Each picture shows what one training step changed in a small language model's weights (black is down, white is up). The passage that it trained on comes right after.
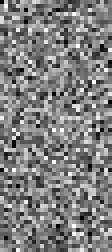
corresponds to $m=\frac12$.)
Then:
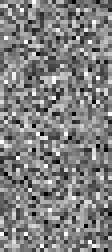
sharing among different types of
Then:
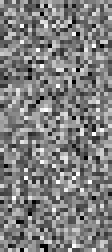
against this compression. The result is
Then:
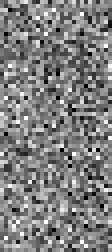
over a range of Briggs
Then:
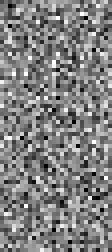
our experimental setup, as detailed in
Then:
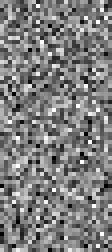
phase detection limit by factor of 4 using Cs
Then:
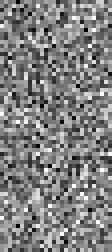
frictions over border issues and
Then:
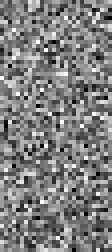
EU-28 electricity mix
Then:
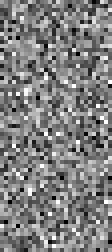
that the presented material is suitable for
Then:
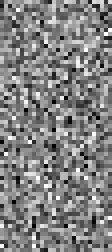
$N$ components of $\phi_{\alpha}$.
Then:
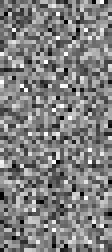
them. Available data show that over the
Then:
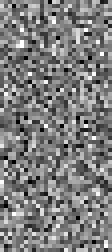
abbreviations used across the expanded
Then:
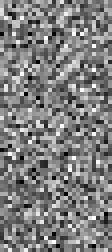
evaluation framework of the project, this document
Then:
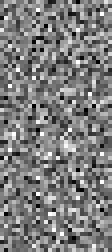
the long term.¹⁶ d.
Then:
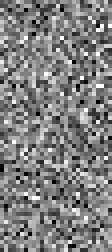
well as OpenCL computing
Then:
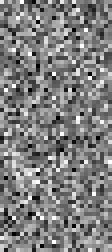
three dimensions. At the lower temperature
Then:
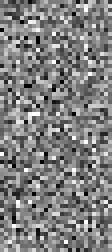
velocity, pressure and temperature fields in the
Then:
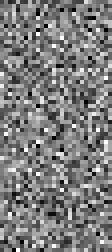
effective coupling strength $g$ to the
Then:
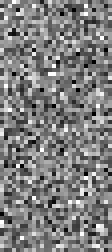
We repeat \textbf{Steps
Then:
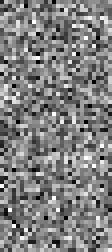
on the gluon (strange)
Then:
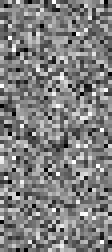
which are expressed in terms of the
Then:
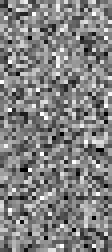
training the GenNN. The images from
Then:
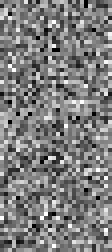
Fig. 5 shows the graphs of the number
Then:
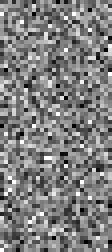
$U_r$ with respect to an
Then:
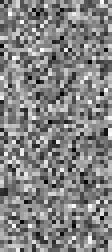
dealt with in a landscape
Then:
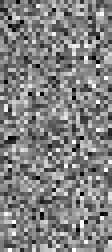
we found it necessary to study the
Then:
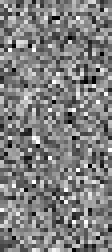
is still be easier to
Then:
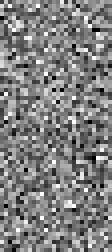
(y-axis). A metal's
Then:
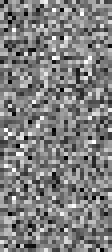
(*Table 1: Website
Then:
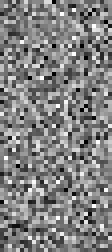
the ability to recall information from the AR
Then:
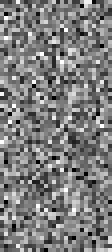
variable $\psi$. Now let us consider
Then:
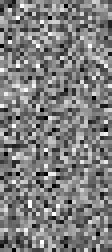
study the hole distribution function in the
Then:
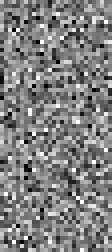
with $\gamma$-rays to dose of
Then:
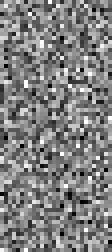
of life and functional disability.
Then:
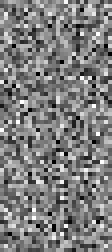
show even smaller $h$-dependence.
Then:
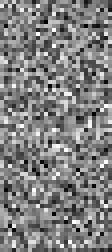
chosen as the final model. The
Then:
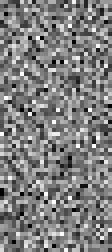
we use the UV behavior of the
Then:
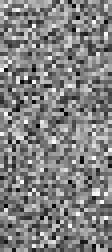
evaluation done by the expected users of
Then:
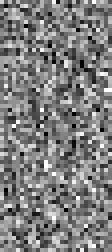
output. After that, Gers et
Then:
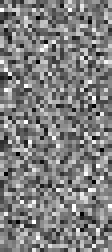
indicators. Recent literature shows that
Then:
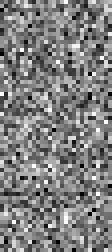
is the vacuum permittivity,
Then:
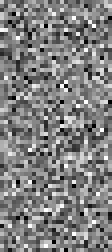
historical jurisprudence.
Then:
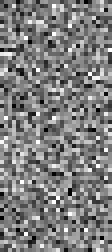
words need to be spent: one very
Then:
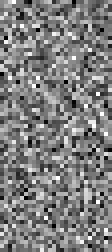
are also birefringent but contrary
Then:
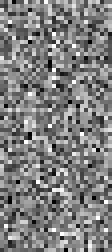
which is narrower and closer to
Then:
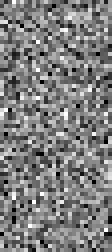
what lies beneath. In such
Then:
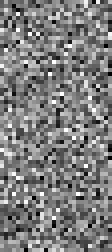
The difference in the mean retention
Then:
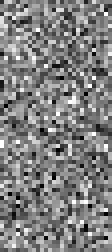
pneumonia and complicated
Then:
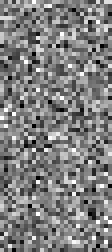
c\textrangle something
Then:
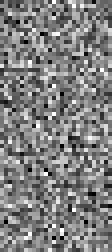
on the result obtained by LBP we have
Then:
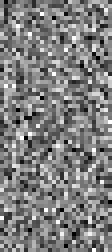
\begin{figure}[H] \centering
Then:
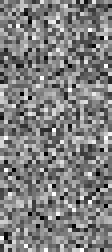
time under strict latency constraints.
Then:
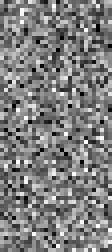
the increasing importance of pure communication
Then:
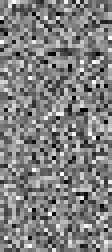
patterns characterizing the flow of information.
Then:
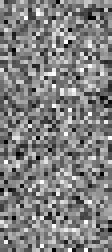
see \citealt{Fan}) using the
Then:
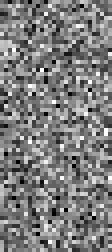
clear that $$M_e((R
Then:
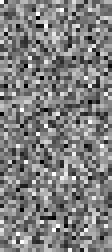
symbols lie above background,
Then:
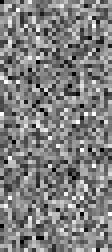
can thus alter evolutionary predictions, such
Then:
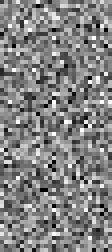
– Year range: These sites were
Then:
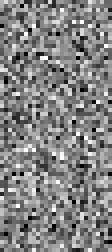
manuscript for important intellectual
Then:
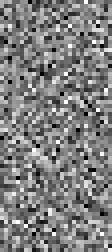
drilling locations that ensure mechanical
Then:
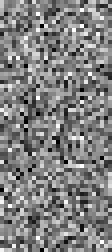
partial fulfillment of the
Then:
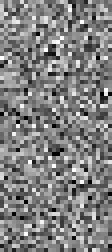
well as between narrative compositions
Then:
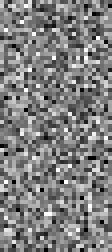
supercharge $Q^-$ can be
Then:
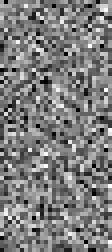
[j], as in the Dutch
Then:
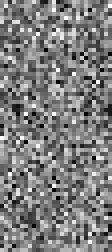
initiated by withdrawal of two
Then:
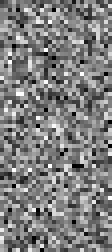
Our project contains two applications:
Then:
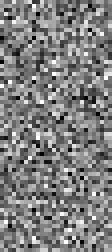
sources of hotspots, thereby
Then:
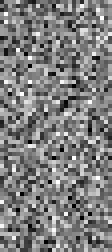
($2n$), first of all, allows
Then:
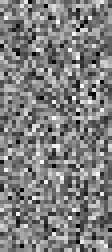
\cdots, u_{m\theta},
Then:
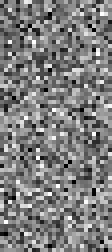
all the participants evaluated and can be represented
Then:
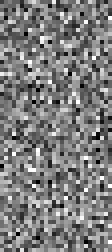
\eqalign{ & \La_a
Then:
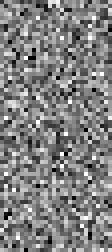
only if $t_0$ falls into
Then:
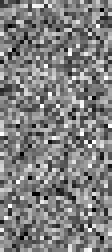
guides students towards a
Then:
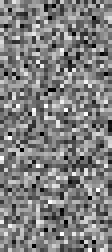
responsible for the high redshift
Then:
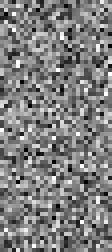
long propagation interval, whereas the
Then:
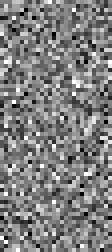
effective elastic moduli} For the
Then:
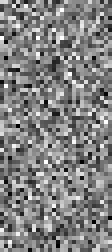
be now understood that the equipment that
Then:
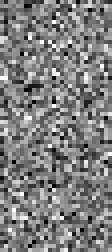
\hline & Training Set &
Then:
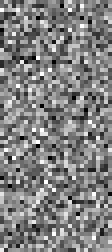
of the existing literature related to
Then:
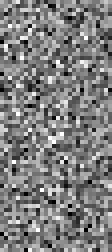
operation via queuing network
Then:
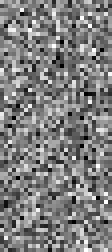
of correlated $R\bar{L}$
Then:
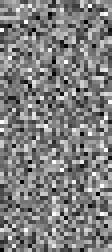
for the matrix of biodegradable
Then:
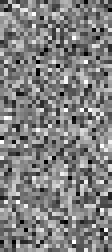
lead prosperous lives in the
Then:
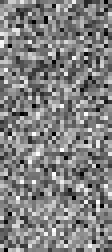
sec. 551 bp This work
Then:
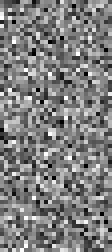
Neptune Trojans defined by
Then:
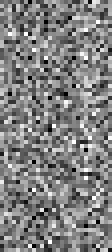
(note that this is the actual
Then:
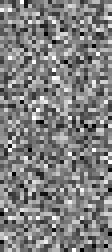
Banks. They were founded to
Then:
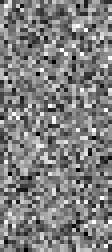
odd elasticity and is further
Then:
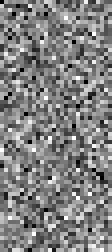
is of particular interest, and we therefore give
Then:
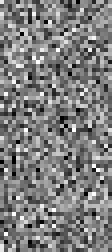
The white areas in between correspond to
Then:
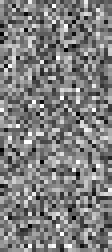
case of indexable tooling after a
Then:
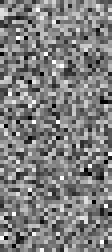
and Puducherry landings of
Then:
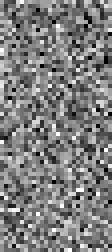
of the squares of differences between
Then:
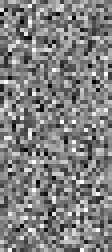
component only. Phase shifts
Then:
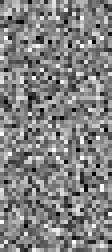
vectors \eqref{r16} generate
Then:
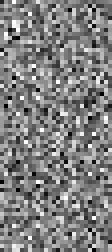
evolution at LO and NLO. We
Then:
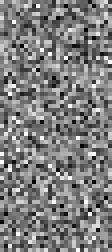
The colorbars are the values of log
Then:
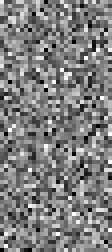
it can be inferred that we have a
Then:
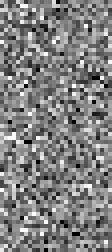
often observed in U-based systems. The
